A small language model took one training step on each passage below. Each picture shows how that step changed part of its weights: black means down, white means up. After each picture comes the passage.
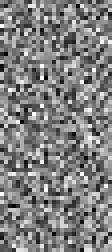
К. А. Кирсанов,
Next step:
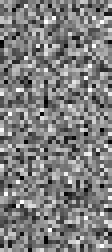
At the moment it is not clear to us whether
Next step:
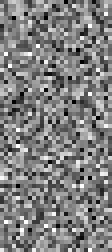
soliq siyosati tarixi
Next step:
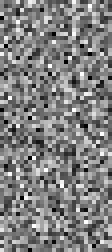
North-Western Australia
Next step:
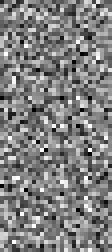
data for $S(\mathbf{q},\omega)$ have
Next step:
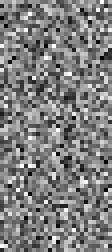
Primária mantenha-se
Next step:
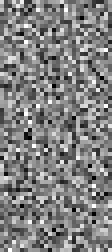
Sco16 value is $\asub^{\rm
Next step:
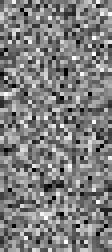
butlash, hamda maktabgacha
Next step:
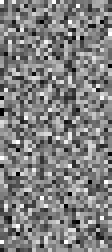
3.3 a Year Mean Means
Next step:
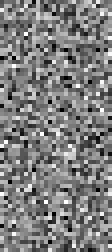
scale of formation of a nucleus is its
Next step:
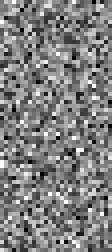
Chandra S Yelleswarapu*
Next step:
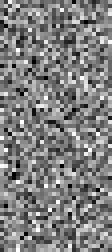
com valores de sensibilidade comparáveis.
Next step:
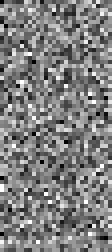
spatial dimensions can be achieved by a simple
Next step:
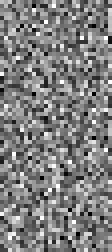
permet de dégager que le
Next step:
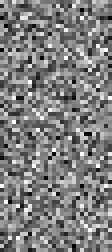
acordo com a faixa etária e
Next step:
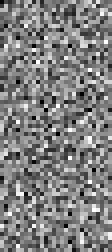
Б.** Лінгвістичні
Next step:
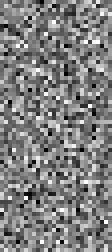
MGF OF $\Theta$ FOR
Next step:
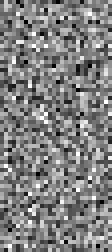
o'zgartira olsang yoki
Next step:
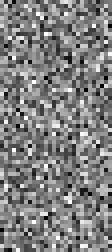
Clinical significance of immunomodulatory
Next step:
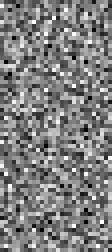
Fakultas Tarbiyah dan
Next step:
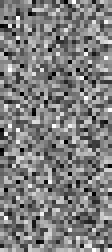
with the same critical exponents as %the ones
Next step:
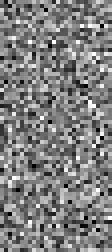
time series segment into one of four categories
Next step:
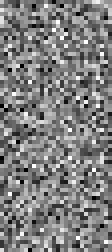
invariant spin ladders with two legs are
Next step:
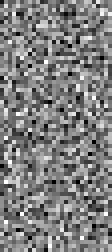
en la adaptación cultural del estudiantado de
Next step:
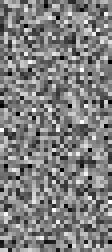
Çeçen, A.R.
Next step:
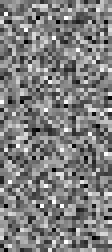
are gradually building a numerical
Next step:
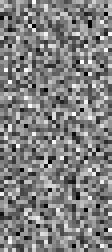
modelo brasileiro. **Ciência &
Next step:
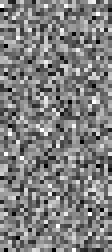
notinchlikning kelib chiqishi va
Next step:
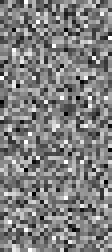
This means $\Sigma$ is invariant under
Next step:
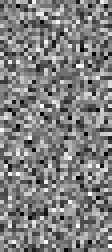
cooling of the Al transducer is also
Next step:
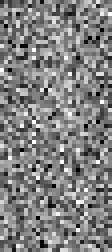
for implementing specialized algorithms for tensor
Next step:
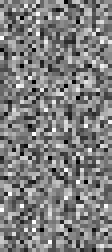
monitor the time evolution of the integral parameter $\delta
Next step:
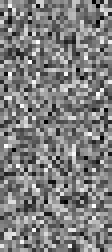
$k_\chi$ and perpendicular to
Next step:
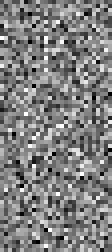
времени нагрева сухого
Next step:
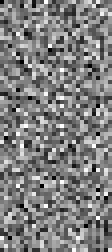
наукоемкие технологии.
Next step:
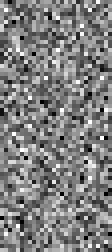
the initial increase in expected LoS time.
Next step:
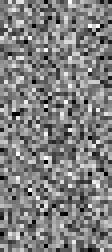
the fragmentation functions are a solution of the
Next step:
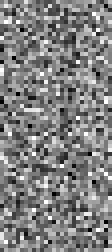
be found in well established areas of
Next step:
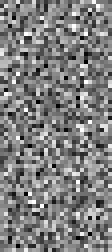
o'rtacha sezgirlik va
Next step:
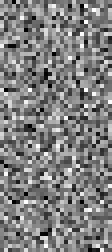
propagator-state products.}
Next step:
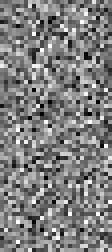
утилізувати як відходи,
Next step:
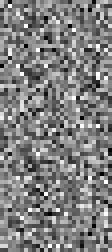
la cuvântul „famulus
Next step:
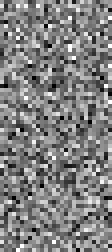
Logarifmik regressiya – bu
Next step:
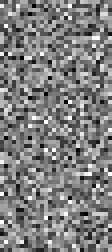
generalizações em relação às ideias
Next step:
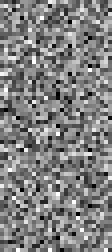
42-49 выделено общее
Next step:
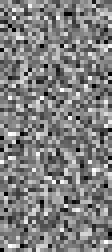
la Estadística de Movimiento
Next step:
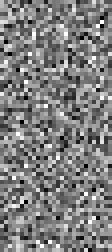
the expected number of time slots spent by
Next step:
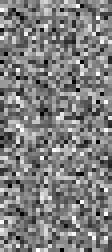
Второй мировой войны.
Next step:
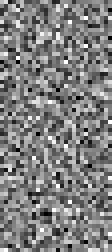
i.e. the volume of a
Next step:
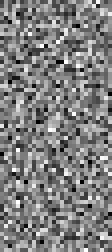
de la luz glótica. El resto de
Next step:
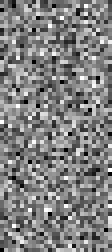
como el Generalísimo de la Orden
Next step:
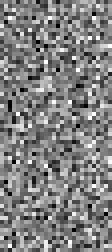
iktidarla uyum içinde
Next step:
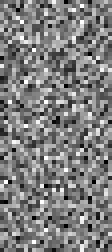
гіркоту. Листя
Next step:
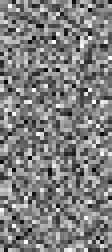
consumo', merced a la
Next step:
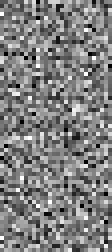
by $\sim$270\arcsec. This
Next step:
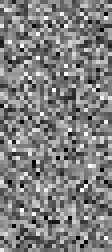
with the birth of EI, presenting the current
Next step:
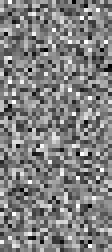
de Agricultura Luiz de
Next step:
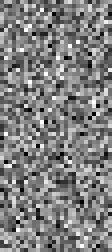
produksi yang bisa mengakibatkan
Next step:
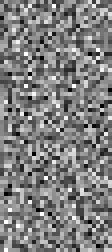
Journal of Vegetable Science*,
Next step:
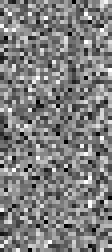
this article is to discuss, create and develop
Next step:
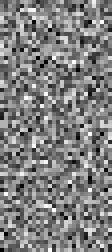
Aérea, la Guardia
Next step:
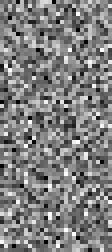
Soto-Torres, 2024 El
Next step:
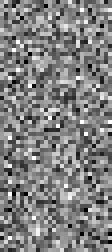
profondes et soutenir les actions et
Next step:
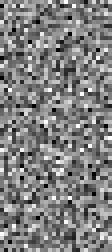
trends that determine the direction of further development
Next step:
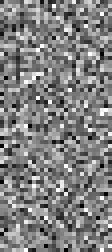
other hand, projective representations of symmetry groups appear
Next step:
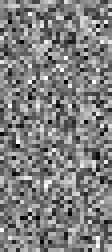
examples are given in this section as the
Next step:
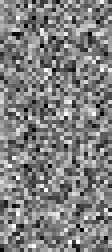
fluctuator-molecule coupling strength is performed
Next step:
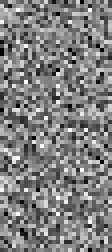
vrstvu ZABAGED
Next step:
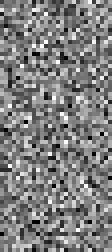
схему базы данных
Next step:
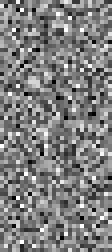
ulardan bir qismini nemis
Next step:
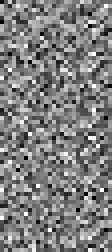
\times \varepsilon \times A \times
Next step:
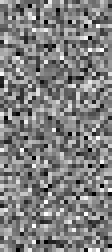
reciprocal crosses between 14 rice
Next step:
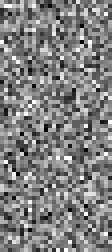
modelling of Load :- The load
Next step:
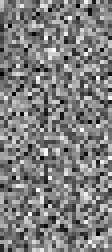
Mamalo (v) : bertambah
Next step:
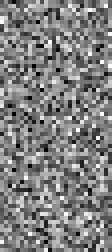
incelenmesini değerli
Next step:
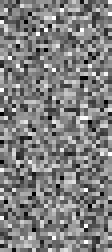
possíveis impactos na gestão
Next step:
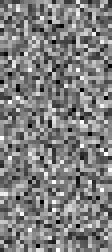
Свечникова В.В.
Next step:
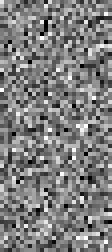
twice the original to ~<1000 times
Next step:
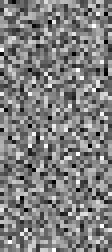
with our soft PCAR results. In final,
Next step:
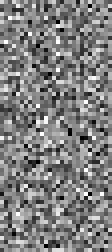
+ 13\lambda + 12} \end{eqnarray}
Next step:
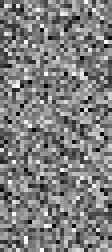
kuchli bosishdan asta sekin
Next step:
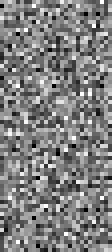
selamat). Bila tidak selaras
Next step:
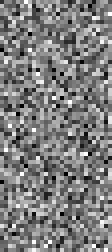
treatment of TWSs of nonlinear
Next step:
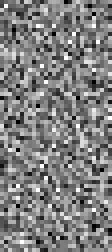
fue una mejora. 2.
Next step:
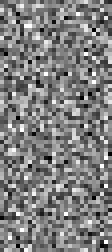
symmetry breaking around $2$~TeV.
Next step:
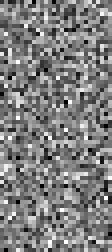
як когнітивні структури
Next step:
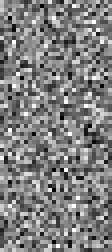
ham yağ içeriği %
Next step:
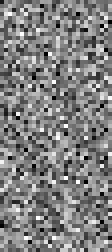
observed formation of hemisphere Ic cores
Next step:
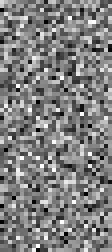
+ \pi^-$ is enhanced compared with the
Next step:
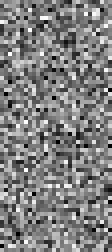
formados por un solo componente o por
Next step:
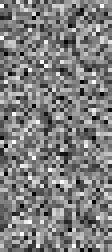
plane of the potentials $\{ \Phi
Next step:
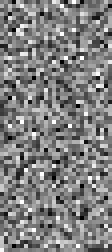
tym polu mogą
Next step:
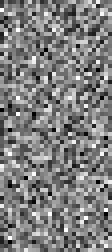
explorações a outras partes do mundo,
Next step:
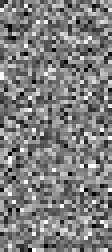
the sum of two power laws around a
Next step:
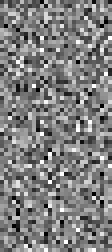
Для підзаголовку було
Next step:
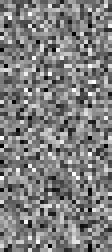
wings. \begin{figure}[h!]
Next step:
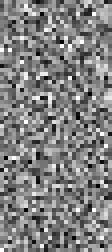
L., \textsc{Collier},
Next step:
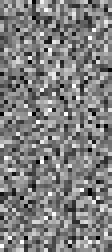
antithrombotic therapy, and
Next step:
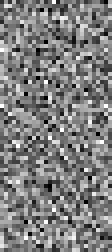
fácil diagnóstico, porém complexo
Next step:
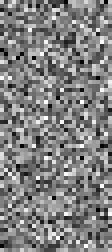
expanded upon, can help
